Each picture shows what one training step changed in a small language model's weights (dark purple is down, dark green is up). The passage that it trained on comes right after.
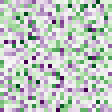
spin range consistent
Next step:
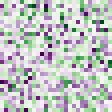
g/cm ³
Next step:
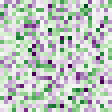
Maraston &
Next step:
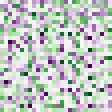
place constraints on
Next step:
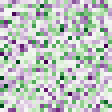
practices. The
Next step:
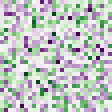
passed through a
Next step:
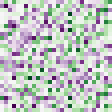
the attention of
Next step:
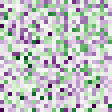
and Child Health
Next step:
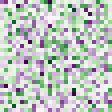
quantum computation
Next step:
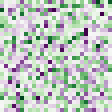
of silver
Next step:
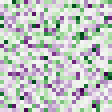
wound healing
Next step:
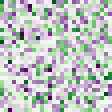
curves are the
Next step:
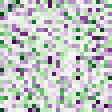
are attached to
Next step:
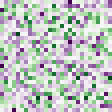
groups based on the
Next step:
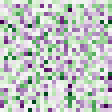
simulating a
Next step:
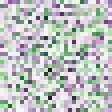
well as for the general
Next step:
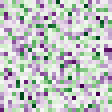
note that developing
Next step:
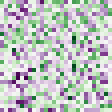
on the students'
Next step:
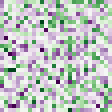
The plateau
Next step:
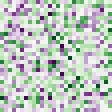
of the electrons and
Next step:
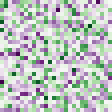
in the following. In
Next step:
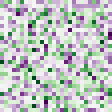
desirable to first
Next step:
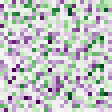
the aftermath of the
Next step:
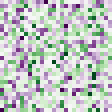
die, so there
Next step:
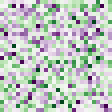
dotted- and
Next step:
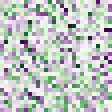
loop diagrams
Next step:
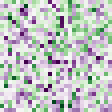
of dimensionality.
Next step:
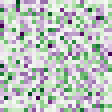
case employment will increase
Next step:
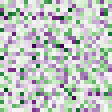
time after the testator
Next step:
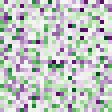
design and documentation
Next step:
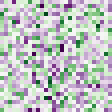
magnetic field dependence.
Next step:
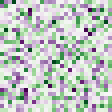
is blocked -
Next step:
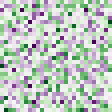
relaxation method for
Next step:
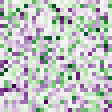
the experimental limitations
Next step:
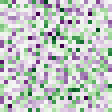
naming objects
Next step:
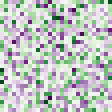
of the density.
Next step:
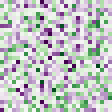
where $f$ is
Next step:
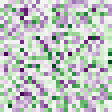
one adopts the
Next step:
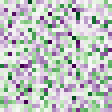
one of the central
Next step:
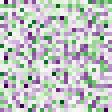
the mobility
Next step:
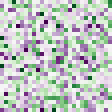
use cases that serve
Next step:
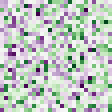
rates, one for
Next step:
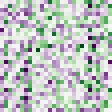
be carried out
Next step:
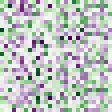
and the location of
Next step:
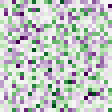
to adopt or
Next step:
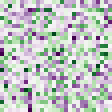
the results presented in
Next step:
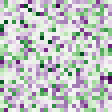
pattern size
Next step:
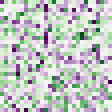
word-formation structure
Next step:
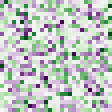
it is essential
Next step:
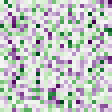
Composition and
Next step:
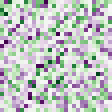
physicists well in
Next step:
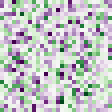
of specific surface charge
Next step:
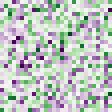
with the aim of
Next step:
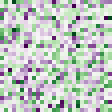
optimal network resources
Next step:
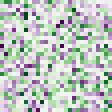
the ionic
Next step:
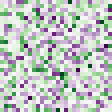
Cluster &
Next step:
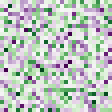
the possibility
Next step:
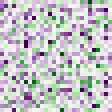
does the repeating
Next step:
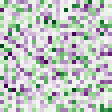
body. The
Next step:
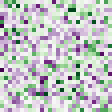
National Science
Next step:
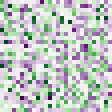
a complement to the
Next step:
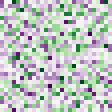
strong Galactic
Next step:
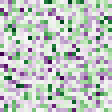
The cosmology
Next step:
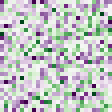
depicts the
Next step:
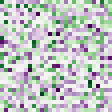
pavement network
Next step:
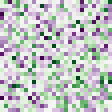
Technology with
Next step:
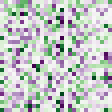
for the masses of
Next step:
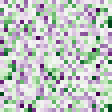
present we identify an
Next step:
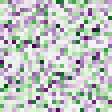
in Figure 6.
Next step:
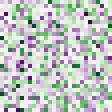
sound decision,
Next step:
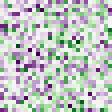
in a transfer from
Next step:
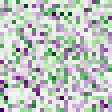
true model,
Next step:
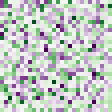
workload, and
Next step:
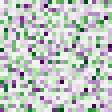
way. Thus,
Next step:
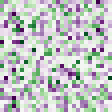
(scale factor
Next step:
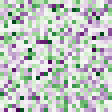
sands and of
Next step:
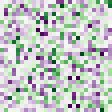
of this study has been
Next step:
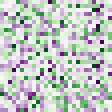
execution of a
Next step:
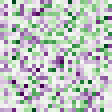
Contracting with
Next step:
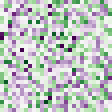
of the material was
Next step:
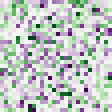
given antidote
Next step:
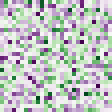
by the calculated
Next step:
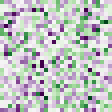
in (2) can
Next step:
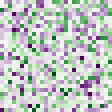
that there are no
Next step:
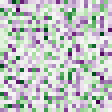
searching for
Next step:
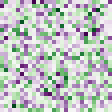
contracts as a
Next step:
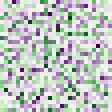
for testing consisted
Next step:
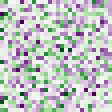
baseline model to
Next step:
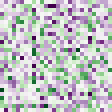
A C et al.
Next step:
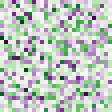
properties, like for example
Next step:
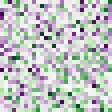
Technology and
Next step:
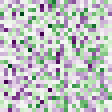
of events that could
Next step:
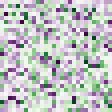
from the singlet.
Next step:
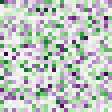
3.a above shows
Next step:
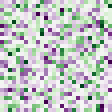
Item 3 had mean
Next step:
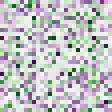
Considering their
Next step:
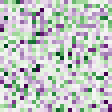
applications. We have
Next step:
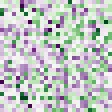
such fields are
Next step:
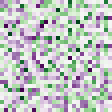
the change in
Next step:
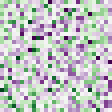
Z}$ are related to
